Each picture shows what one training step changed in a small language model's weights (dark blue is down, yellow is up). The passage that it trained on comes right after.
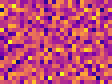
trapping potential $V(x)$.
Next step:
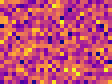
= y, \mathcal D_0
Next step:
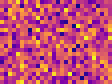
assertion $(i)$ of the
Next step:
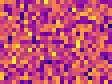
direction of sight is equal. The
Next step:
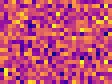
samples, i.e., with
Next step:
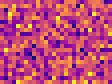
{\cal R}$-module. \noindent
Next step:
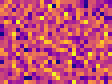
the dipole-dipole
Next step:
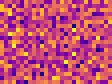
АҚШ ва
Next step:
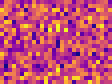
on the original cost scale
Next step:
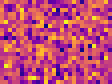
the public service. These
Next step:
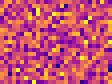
$k$ are taken as
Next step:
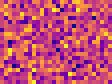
shown is the $h_c$
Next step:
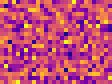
not constitute a formal
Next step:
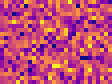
two curves. We also see that the
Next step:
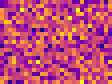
negligible increase in
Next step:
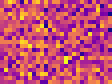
who feel uncomfortable
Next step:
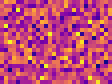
distribution of microscopic
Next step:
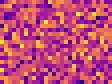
and test set. For the model we
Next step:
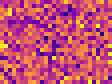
transformations of (17) one
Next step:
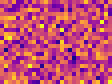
no coadyuvan a
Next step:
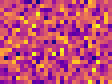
tavsifi va
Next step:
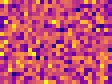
Let $x, y\in
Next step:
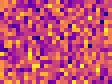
monotonically increases and it is
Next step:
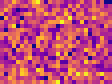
1 2 dinamika
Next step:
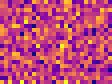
are several hinders in
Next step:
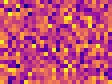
the fluctuations in the
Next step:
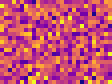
Since $\Gamma \setminus \{
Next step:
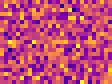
as the tip of the
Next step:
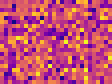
of \alpsfsr in
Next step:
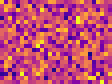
Furthermore, the number of ones
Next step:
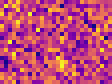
kattaliklarni son
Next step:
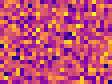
in the downstream of
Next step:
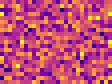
bandwidth and exhibit high
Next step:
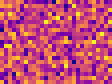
a square of any prime *
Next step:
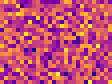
the image of $d'_t$
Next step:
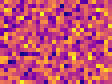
развития навыков
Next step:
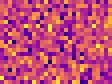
and (c)), corresponding to
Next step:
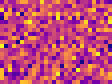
a vertex of $c_2$,
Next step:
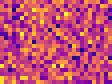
років XIX ст.
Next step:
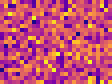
labelled as A22.
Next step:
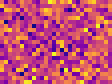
em vista que o transporte
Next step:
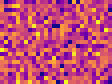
(see also [Z2] and
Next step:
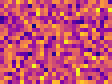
is either $1$ or
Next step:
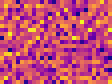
\hline %Initial time
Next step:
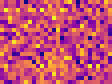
estimators in two application
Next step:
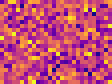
limit of large $n$ respectively.
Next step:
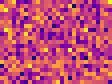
procedure. \\ \hfill
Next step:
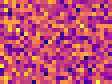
coincide for any $|H|
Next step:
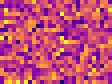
is normalized in respect to the
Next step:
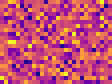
projector from a sum over the
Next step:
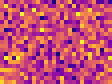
eigenstates of the Hamiltonian
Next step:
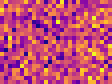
कर रहा
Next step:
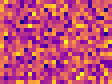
approach, and then feed this data
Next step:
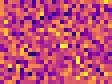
defining function $\rho$ with
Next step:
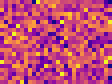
\title{On the tautological
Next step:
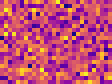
yoki kVA da
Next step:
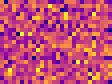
result follows. \end{proof}
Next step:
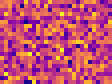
are critical in understanding and
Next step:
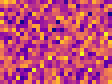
make our work significantly different from
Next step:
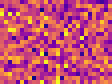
faz com que a quantidade
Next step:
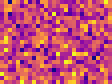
on, we fix a totally
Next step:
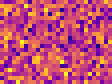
and control systems. I would also like
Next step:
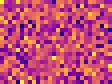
have been made~\cite{
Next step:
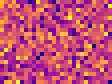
which has both $\epsilon$ and
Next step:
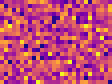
and $J$ comprise a
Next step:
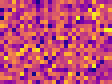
polars of their projection
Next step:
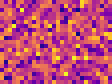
one can show that the Schur
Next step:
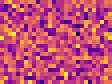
one can find $n$ linear relations
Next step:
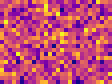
Suka bergaul &
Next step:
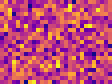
State University of Physical
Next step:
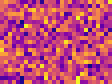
how to derive the coefficients in these
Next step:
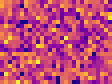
are assumed to be broken
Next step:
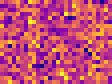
$x.$ In particular, given any
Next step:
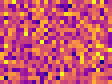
as a violation of
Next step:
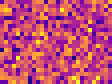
periodically forced on its left
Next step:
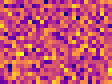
mean-field values of the
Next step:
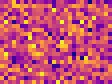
Eds.\hskip 1em
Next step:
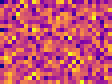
RSB scenario the second
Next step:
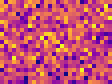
This is because numerical errors in
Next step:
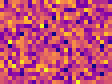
the composite system, and
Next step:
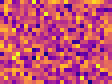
de um recorte que é a
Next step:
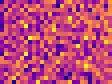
rollerini nasıl
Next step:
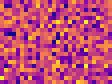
Bugun jahondagi
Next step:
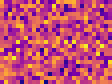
doença faz com que
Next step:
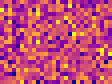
{Gorkhover}, \citenamefont
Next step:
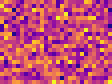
началось в
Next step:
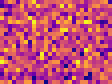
mumkin bo'lgan
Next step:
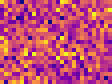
phases in MOCVD
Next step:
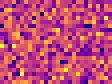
of Supermarket Chains
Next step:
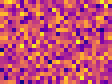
for HGM and the refined
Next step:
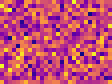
танланган ва
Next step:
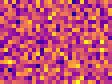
simulation reveals a
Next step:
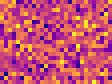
de tener que adaptar
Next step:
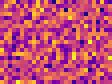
as it required that all of the
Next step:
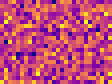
As stated above, the cold
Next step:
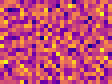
with the null hypothesis
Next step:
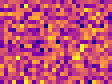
idler beams have equal probability to
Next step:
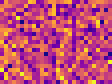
con los ítems 4,
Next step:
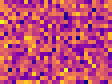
15, and in frame (b)
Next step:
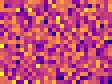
da via aérea superior
